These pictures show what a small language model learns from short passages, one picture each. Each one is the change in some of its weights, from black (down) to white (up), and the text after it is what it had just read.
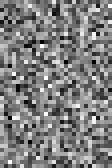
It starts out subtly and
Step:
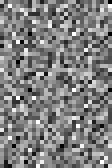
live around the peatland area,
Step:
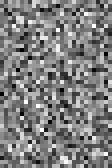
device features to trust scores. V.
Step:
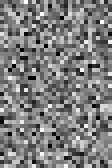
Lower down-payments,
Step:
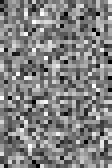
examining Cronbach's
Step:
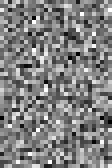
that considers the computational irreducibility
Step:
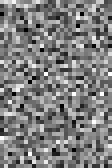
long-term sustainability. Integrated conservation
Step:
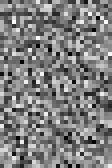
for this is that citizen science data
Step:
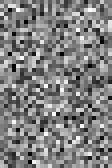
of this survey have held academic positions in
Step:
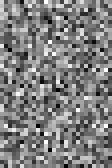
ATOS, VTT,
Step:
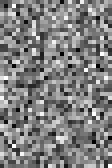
messengers or proteins and activates
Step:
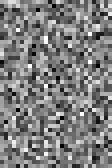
and Brazil roads. The studied
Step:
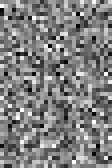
poor, marginalised and the
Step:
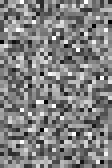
In detail, in the following the agreed
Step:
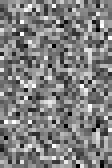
decreases down to $\approx 5
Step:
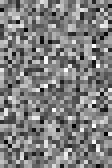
friends and neighbors and skipping
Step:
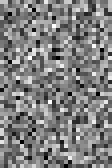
SPL tones decreased with frequency and
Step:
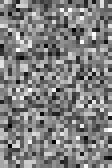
be to improve the professionalism and technical
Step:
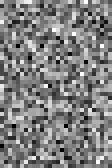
is more restricted in geometry compared to the
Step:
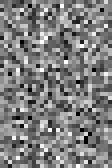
South African Local Government Association South Africa
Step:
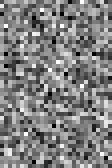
early as 12–15 years old
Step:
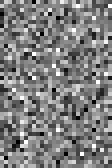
to the *Polifonia
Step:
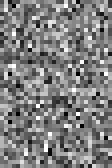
providing multitude services like payment of
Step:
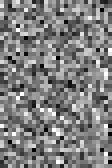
and French) MoS Website
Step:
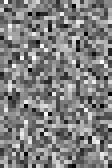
design with data security 3.2.
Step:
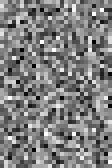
Roy¹, Sanjay
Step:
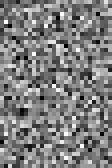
endoscopy be for <input
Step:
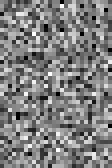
3rd ed., Cham:
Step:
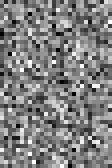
as treatment given to 3 patients again the
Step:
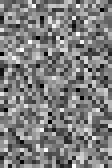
capabilities. Education is also not an
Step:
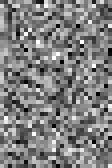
background of our lives and assist us in
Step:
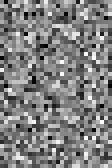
e -Closed Maps and
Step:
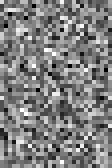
SARIMA model estimates Coefficient
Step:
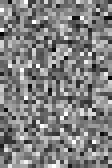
a buffer zone to defend the
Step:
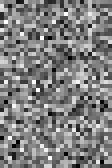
ratio*, which is the proportion of
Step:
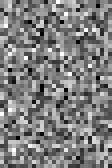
toward attaining the ongoing Sustainable Development
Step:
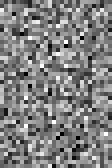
a subset specified development engines
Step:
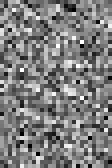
personal (Leonardi &
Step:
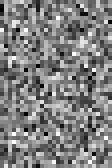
I. *Doctor of
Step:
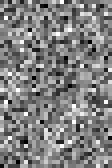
good magician, but to
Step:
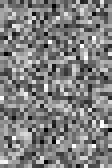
it is to interpret particular cultural groups or
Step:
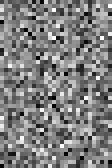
Lovas in the trial against
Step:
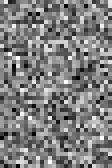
also revealed that, the most common mode
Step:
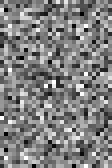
in figure 1. 3. RESULTS
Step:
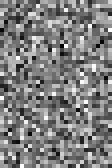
presented evidence of diverse models for organizing
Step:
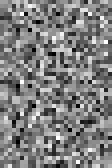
procedure The purpose of this paper is to
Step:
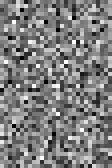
dispatch large quantities of both electrical
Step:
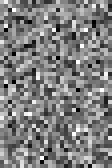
human disease (Karczewski
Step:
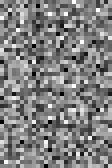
growth technique using two-holes
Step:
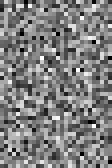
requires a high level of strength,
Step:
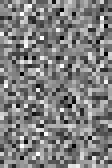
values of bonding parameter are found to
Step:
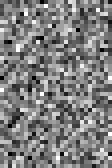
essentially what Ken Booth has
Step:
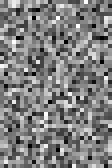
characteristics and the necessary. There is
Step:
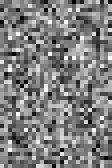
analyzed qualitatively, namely by combining
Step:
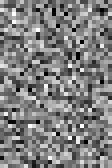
there is no conflict of interest.
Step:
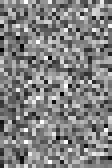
will definitely affect the overall time
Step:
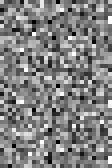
the intensity and expression of grief may
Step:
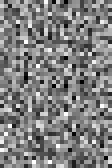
the liquid limit, plastic limit and the
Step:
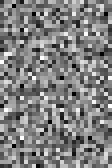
l'esecuzione di
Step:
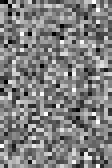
of pots and jars are found
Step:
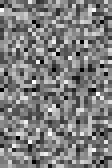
also its implementation encounters considerable
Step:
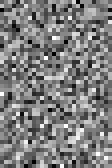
of the Regions — The European
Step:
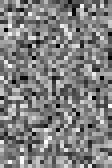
abandoned when it moved
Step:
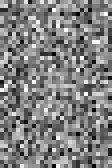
|| A_n$. We show
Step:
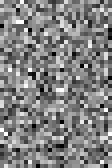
UV light. The effect is more
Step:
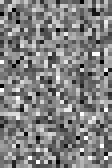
& closed-ended questions. This questionnaire
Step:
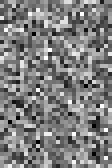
in detail, the insertion of the
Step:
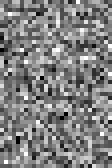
the cranial base,
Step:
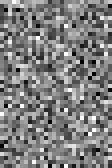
children. Of the various toxicants,
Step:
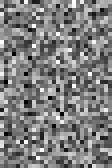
observations for each drop consist of a vector
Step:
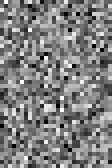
0.2 Paleozoic
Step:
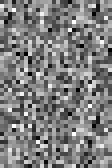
university, Philippines
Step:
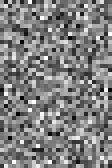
of acceptability and adaptability through the
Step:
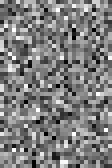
midgut, respectively; each region
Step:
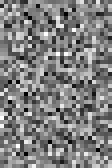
environment (VE) that can be
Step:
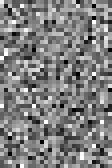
Ottoman Empire's most
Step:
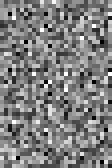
postulated, recognizes the individual
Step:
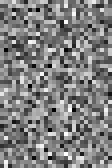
shape. The material of the scientific
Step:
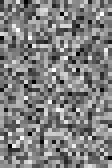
reported optimised route planning and reduced fuel
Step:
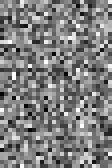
lubrication system that serves the
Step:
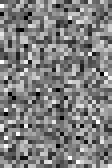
be used as the basis for a set
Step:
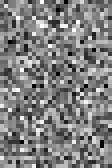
true or false to indicate whether
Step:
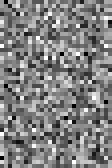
in collaborative and interdisciplinary opportunities, receive
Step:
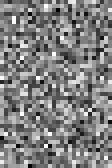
from the problem of unemployment that many
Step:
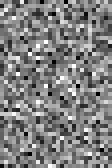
demonstration scenarios. However this has not
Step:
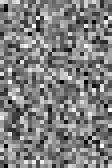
words related to services, with an average
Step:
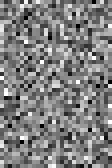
all leader changes). Once
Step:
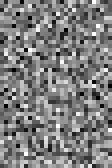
the decrypted part.
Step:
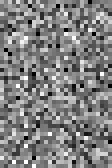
results indicated that the rhythm
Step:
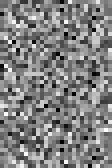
its "momentary" or
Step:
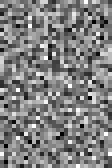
is, for example, a development of
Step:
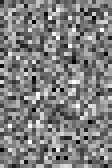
using GNNs, we propose in
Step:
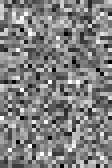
error assessment has been done by using R
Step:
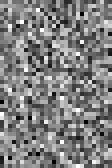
the school administration, provide methodological support to
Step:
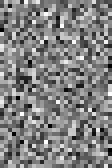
Cartoons are simplified
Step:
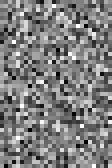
to ethical standards and clinical protocols to ensure
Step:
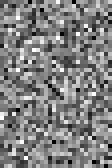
(eg Quantum computing, Training
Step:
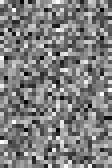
`Line` then
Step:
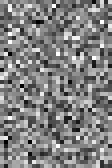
laminating to form a homogeneous
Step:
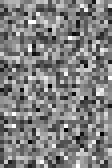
S. T. Ingle³
